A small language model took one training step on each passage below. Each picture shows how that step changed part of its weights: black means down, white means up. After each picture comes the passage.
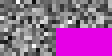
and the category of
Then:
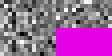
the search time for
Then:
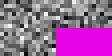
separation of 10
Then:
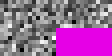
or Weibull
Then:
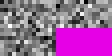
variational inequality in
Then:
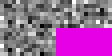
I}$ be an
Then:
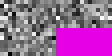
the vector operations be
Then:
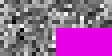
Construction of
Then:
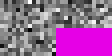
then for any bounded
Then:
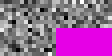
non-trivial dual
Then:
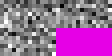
integers which is well
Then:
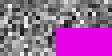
possible weak homomorphisms
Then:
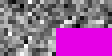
field, and pressure
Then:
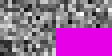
get the Newton
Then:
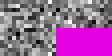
Then for every
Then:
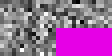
represented by a
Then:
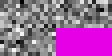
$, different from
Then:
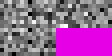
may even suppose without
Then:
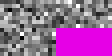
mean and median
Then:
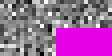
let $f$
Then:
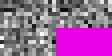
stopping problems. We
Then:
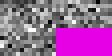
solution is established for
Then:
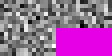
cases of the De
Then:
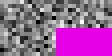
although we do not
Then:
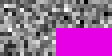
initial states!
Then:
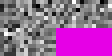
\ot H)
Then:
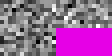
fluid is called
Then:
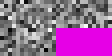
of the operators
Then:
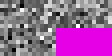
This concludes the
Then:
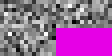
attracting periodic orbits
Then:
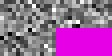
we will prove that
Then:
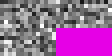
universal arrow, where
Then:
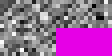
with a geometric interpretation
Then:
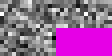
obtained directly from the
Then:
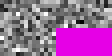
derivatives, in this
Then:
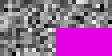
By localization along
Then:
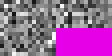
the partial Fourier transform
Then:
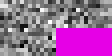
part of Theorem
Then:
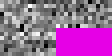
$f$ at
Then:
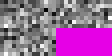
behaviors. As
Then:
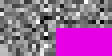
map of group algebras
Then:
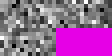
It is worth
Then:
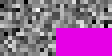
proof of the continuity
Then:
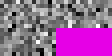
in the two
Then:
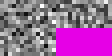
it has been shown
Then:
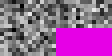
field tells
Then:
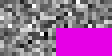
using the randomization
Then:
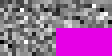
identified with the standard
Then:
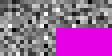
quantities which can be
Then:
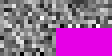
they are all
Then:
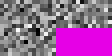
of the pairs
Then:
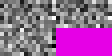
years of
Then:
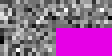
crowd dynamic
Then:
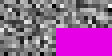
which we now
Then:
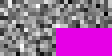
delay assumption was
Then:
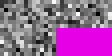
results are also relevant
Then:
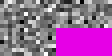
examples of pairs
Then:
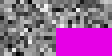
As we will have
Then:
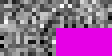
displacement function.
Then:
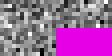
invertible operators on
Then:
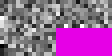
from $\Lambda$
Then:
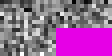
Computer Science,
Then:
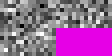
one minimal example:
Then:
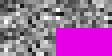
sections. Define
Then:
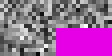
of different dynamical
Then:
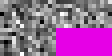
effects are controlled
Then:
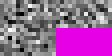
might be closely related
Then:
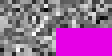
map defined in
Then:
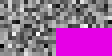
of algebraic number
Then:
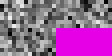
dual Gabor
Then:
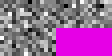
asymptotic to a
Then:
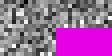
independent interest and will
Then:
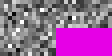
Verne and the
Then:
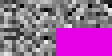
reconstruction, update cell
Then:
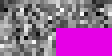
main results.
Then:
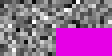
by: the
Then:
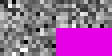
comparing degrees yields a
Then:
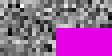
circle homeomorphisms give
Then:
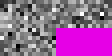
satisfy the following integration
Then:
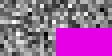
can never be
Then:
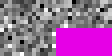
measure $ \d
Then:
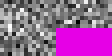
coefficients of even and
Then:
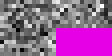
is a composition of
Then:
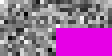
necessity of
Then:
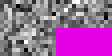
an option is
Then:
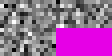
key process the third
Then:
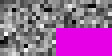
curves is required.
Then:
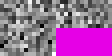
the OWF
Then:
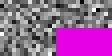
case in the proof
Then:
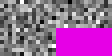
one of the five
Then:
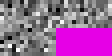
Again let
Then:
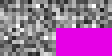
0$. On the
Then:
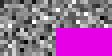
by the use of
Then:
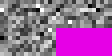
It is easy to
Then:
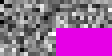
it follows from
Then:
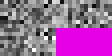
that $\emptyset
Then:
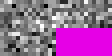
any two cells is
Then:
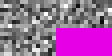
boundary and initial conditions
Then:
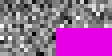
$f$, equal
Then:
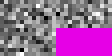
to see that each
